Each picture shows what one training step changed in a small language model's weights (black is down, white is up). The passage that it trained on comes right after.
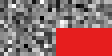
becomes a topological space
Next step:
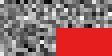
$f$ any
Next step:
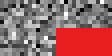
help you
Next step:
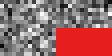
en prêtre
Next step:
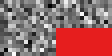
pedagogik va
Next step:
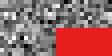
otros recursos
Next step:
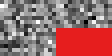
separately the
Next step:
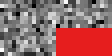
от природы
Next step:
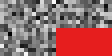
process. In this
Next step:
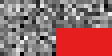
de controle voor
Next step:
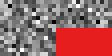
be the formal
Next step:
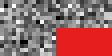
transmission des
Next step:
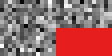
medial 3.
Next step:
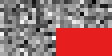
судя по
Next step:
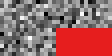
upper half-plane
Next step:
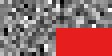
& Joiner,
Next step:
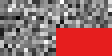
interpreted as
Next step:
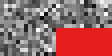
and then we treat
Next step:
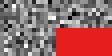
constitutive equations are
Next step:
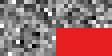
the stuff of
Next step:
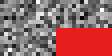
milliy fikrlash
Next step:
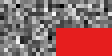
o de la
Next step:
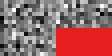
considered as generated by
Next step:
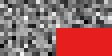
$d$ is
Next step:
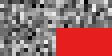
міг бути
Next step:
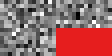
To carry out
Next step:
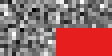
star product induced by
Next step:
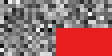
in the sorted
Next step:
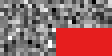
for SDEs
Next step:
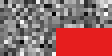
and power sum symmetric
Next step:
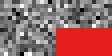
{\em wedge
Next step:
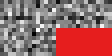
shall refer to the
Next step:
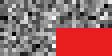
responsible for the
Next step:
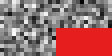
A schematic
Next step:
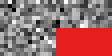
bergaul dengan
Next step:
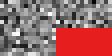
element of infinite
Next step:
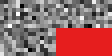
$F$ of
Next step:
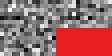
interpretation of
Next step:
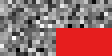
the claim.
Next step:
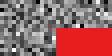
squared error is
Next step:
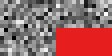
and consider one edge
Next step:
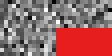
el papel del
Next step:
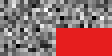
we could consider that
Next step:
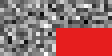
Lista de
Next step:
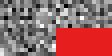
to $j$
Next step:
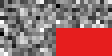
أعلى من
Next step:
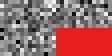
power weights and
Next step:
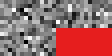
last column, there
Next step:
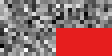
is the false
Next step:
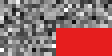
nonlinear in their
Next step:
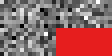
\le a <
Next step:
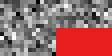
but applies only
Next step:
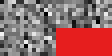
with Buffer
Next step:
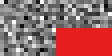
de autores da
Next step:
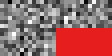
ile insan
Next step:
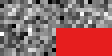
probabilistic argument used
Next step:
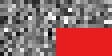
average air
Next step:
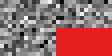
simplex, since
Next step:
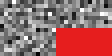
absolute constant
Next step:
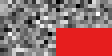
the configuration space
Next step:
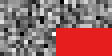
with variable coefficients in
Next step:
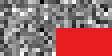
shuni aytish
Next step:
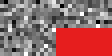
commutant theorem
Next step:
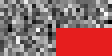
ans), la
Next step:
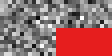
the construction of
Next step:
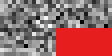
the surface is
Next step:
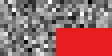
conclusion, the
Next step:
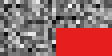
carta de
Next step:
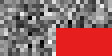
– необходимые
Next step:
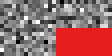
get a contradiction,
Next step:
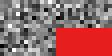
is of great
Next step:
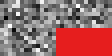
of the constructed
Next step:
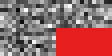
consecutively after
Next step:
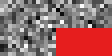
the field response
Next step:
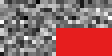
less than or equal
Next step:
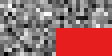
to \moneq
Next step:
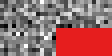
\pf Suppose
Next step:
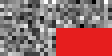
2 and 3 would
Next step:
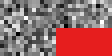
o autor questiona
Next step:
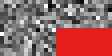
a dominant
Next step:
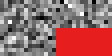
We must now estimate
